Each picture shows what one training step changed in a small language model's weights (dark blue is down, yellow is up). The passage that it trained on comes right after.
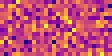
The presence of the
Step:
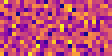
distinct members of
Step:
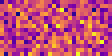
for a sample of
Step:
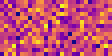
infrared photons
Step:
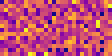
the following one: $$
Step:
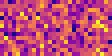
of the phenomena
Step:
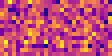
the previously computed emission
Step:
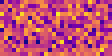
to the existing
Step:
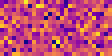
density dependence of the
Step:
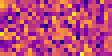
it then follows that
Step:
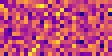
spectrum of the Hamiltonian
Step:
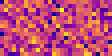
the absence of a
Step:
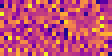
& Beth,
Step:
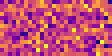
and Multivariate
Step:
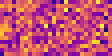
\N$. Since
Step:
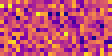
On the other hand,
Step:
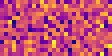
and, in particular,
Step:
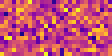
\leq x}
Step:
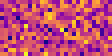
$G$ le
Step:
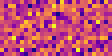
all types of computing
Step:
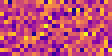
includes raw,
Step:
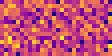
the formation and the
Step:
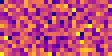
the way for a first
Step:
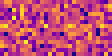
At lower temperatures
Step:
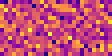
which contribute to
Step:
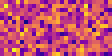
exists $U\in
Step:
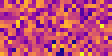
$B$ for the
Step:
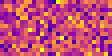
tested on a
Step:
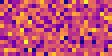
to the lack of
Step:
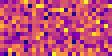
density as a function of
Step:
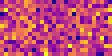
a similar Ni
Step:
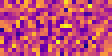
$K$ is of
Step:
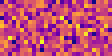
is driven by an
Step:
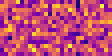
manifold which is locally
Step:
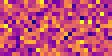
or redistribution to
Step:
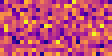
The important low energy
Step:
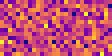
in terms of the
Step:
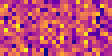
consists on turning an
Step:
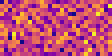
to these calculations between
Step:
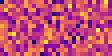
the ramification
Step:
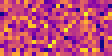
briefly discussed
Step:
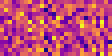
measurement noise in the
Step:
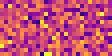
Ps to circular
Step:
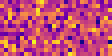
corresponds to the centre
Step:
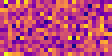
Let $S$ be
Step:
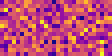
a Coulomb
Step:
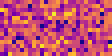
chosen from the following
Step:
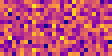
We denote the value
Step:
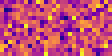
process, we must in
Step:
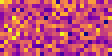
their manifested
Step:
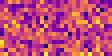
kaon energy for
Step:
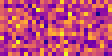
vertex decomposable:
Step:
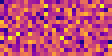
manipulate the
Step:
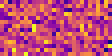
works, the expected
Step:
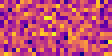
consider only simple and finite
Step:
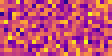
row spacing,
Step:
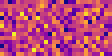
of sensitivity
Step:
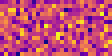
metallic conductivity in
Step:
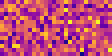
$\partial_x =
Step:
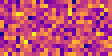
would feature domain
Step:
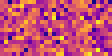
examining a
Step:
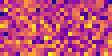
a new model of
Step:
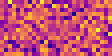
through the NRF
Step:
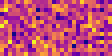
be a unitary in
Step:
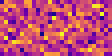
sample the full parameter space
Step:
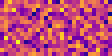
the separation vector
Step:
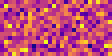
metals and found that
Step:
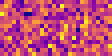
found that this field theory
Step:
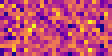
result, the first term
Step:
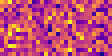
\] Note that $
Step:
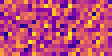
geometric quantities of
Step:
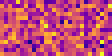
Anderson model and
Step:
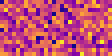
the spin current are
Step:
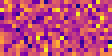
said on the
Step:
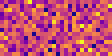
show the same for
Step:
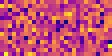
by the following two
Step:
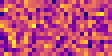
a line. The choice
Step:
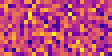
subspace and let
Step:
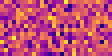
may be really presented
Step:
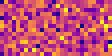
is essentially the same
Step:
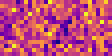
dynamic models,
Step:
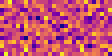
accuracy with as low as
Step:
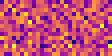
in addition to the
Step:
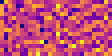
effects is very involved
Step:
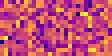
$X$ forms a
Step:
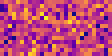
edge of the cut.
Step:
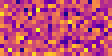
condition on $E$.
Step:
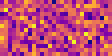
a boundary value problem must
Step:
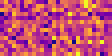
varying the sample size
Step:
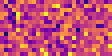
F}$; since this
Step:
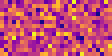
inequality sign are positive by
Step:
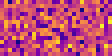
at $I$ is
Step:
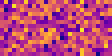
computation, we can
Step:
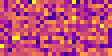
matrix exponentials are
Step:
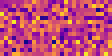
equilibrium temperature of the
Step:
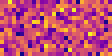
this fact is equivalent to
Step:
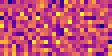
of the total disk
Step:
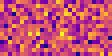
Covariance matrices for other
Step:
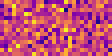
number. Each integer
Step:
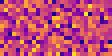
the estimates of the linear
